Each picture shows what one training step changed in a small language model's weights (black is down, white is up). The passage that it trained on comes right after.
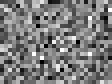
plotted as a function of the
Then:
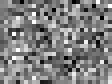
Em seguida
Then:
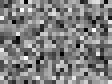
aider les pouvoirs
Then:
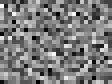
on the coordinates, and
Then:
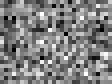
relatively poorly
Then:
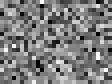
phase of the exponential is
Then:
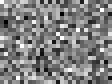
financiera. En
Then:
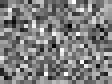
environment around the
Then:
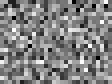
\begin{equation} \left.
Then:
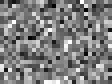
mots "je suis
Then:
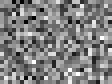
and convenient for bound states in
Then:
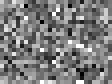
is only used to decide
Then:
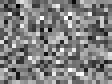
a modo de conopios,
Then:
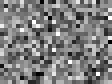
Tool Directories
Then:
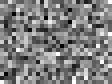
topological phases of such
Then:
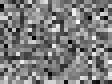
interesse dos alunos,
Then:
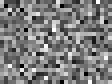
capacity. Hence, the
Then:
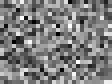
in an unsupervised
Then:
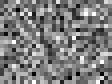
several propositions which
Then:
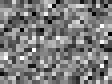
model either (section
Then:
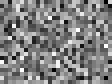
by $D_{6h}$ point
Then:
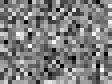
surface attached
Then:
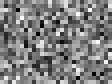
añade herramientas
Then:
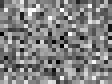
of all latitudes is
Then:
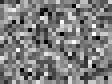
four different criteria in the
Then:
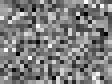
This is indeed analogous to
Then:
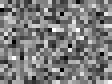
Таблица 1.
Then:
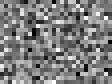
meningkatkan apa
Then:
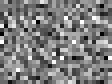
os esforços para
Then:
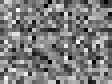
de retrouver leur
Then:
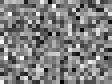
que eu permaneça
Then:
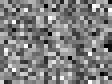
de inclusão (I)
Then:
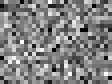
idênticos para toda
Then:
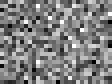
the DOPS content
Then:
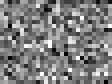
изображения с
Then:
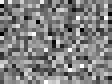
risk of that peer
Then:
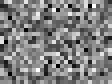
olib keladi.
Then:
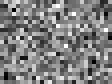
momentum transfer. As a
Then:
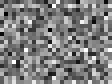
la práctica, y un
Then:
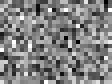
modality of remote
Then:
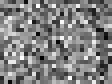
el análisis del
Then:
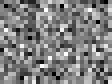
puncak vagina).
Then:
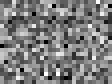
either case the physical
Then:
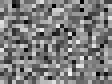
the Brand: How to
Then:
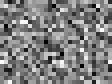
electronic transitions
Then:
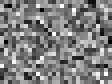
la literatura ha
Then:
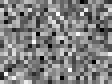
an interpretable linear
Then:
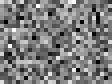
and the molecule
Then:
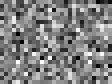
its spectral instability.}
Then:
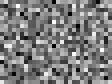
the 0\farcs8
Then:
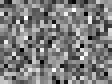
что лечебная
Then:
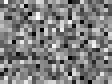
artikel is als
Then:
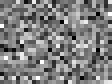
described earlier for the
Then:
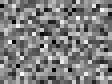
the larger of the
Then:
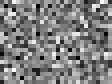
y CIFAR-10 se
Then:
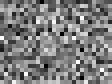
с истощением
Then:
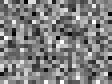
baterai, dan
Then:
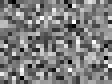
также, что
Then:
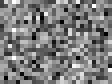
This molecule can be
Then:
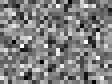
\end{eqnarray} and we
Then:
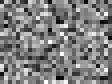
namoyish etish
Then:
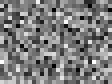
can be introduced as a phase
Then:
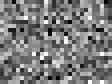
region is minimized by the
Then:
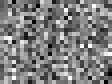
noticias en Europa
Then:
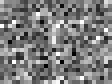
Lukešovi a
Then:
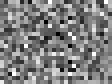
пациенток с
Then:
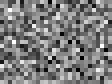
invariance, the ones
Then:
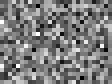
and one gets the
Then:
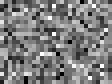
is close to its saturation
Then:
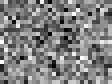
que permitam aos
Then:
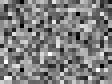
$g_2$, as well as
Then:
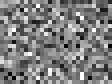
инсон бу
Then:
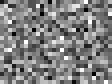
the retarded integral to
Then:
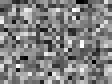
modification to make
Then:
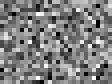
\sigma_f = \langle
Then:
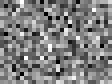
og'zaki va
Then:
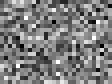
selection strategy which
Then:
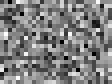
oshirish omillari
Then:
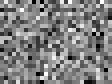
while the circuit is
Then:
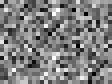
à passer de ce que
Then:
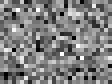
vulnerabilidad social
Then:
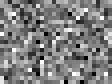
\end{figure} We compare
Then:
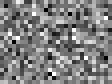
the di-kaon data
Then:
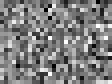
its current community
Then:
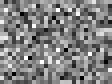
a bound state solution \[
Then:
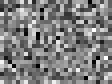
waiting points, the
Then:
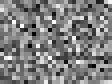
op dat de aangegeven
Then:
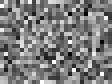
is the Kronecker
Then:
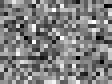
procesos selectivos a
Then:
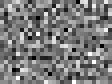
lower right. All
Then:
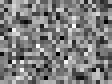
Ilhomiddin –
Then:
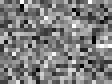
no sentido de provocar
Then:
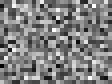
the spacetime Wigner function
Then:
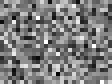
nang may tapang at
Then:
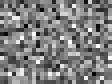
flavor instabilities
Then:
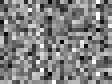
ichiga oladi:
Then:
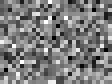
in close proximity, the
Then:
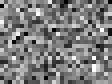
Амир ўғли
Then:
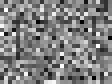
surface topography
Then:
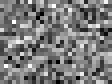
board (PCB)
